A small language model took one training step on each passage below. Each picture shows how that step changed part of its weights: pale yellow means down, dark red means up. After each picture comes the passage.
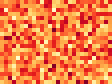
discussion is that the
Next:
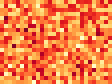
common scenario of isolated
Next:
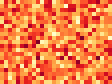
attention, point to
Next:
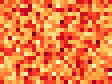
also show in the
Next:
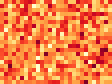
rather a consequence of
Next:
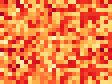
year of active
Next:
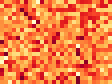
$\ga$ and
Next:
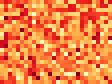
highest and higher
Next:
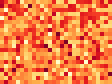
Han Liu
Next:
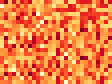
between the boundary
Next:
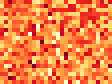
the importance and benefits
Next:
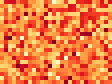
which was decided
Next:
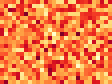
currents, and electric
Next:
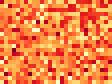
\\ \hline
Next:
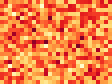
symmetry of pure
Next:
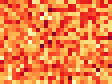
1 Introduction
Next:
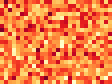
prospects create
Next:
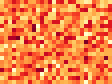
that contributed to
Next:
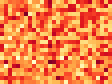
aim of this study
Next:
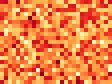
)$ into the
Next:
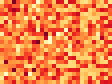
to represent the
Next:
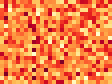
about 17\% when
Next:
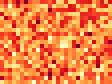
derived using classical
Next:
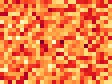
of integration and
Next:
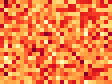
two subsystems
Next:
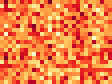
directly. We are
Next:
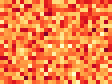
and diameters
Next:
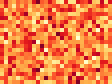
vertex, bridge,
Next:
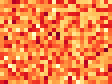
that N=4
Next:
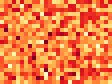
and sigma
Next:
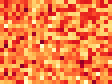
firstly suppose
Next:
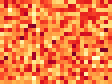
lower spring
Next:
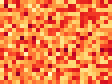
reasons for the poor
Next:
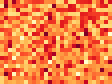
vertices adjacent (one
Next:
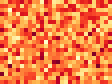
has the capacity to
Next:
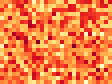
airfoil interaction
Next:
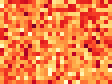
each and a single
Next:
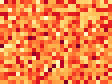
where wheel
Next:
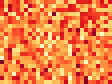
A project cannot analyze
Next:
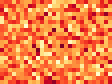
(and Webb
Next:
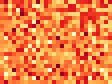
peak at $\tau
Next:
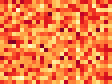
formation rate, this
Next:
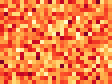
method, namely the
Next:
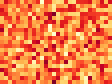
case, there is
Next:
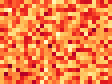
is the 14th
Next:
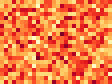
supported easily by using
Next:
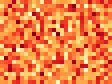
in this plane,
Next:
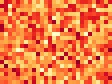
stability, which significantly
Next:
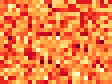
technological advancements
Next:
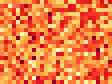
exchange of electromagnetic momentum
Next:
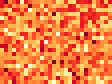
Gini's diversity
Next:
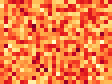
both groups. Results
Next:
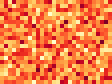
here. }
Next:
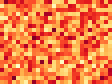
emerged as a
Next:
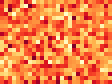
T \bar
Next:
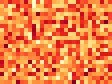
said state of their
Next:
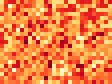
making judgments based
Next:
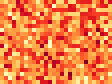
Technology Committee
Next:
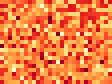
equations under the initial
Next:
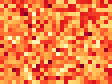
delayed stream)
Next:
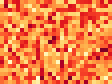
reasons that cause this
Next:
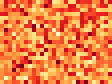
it is difficult to
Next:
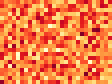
production factors come from
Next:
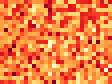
triangle symbols
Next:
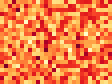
for project management
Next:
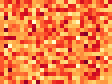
substitution. The
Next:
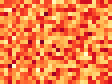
is particularly effective for
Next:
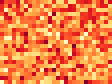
Production of
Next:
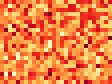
fabrication processes offers
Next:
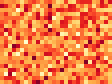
system sizes cross at
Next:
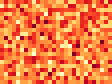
sugars dominated by
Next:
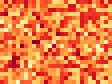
of sand to
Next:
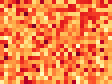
$ is a standard
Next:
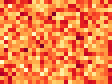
message contains private information
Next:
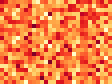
4c). These
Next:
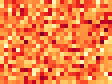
were seriously
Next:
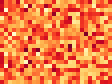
Steinmann and
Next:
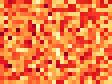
the diagrams in
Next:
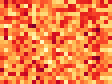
lower specification such as
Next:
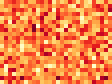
that of particularly important
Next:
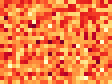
top five studies
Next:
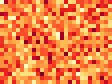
wherein knowledge and
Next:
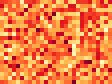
Dating back to
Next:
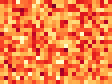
not significantly increase the
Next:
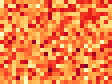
issues in individuals with
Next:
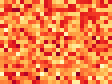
and complex.
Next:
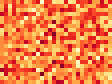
education, with
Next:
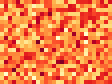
differences in the
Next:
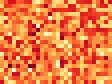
the Virgo
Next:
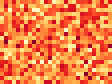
as an act of
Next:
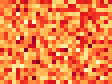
used for either
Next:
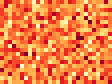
form factors for the
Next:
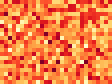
of MF.
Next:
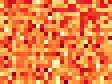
the nodes are
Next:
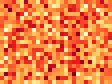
gold. Our
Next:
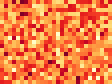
along the streamwise
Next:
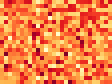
the novel problem
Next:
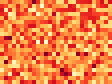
Such analysis is also
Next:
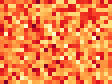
input features, and
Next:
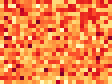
estimates of the background
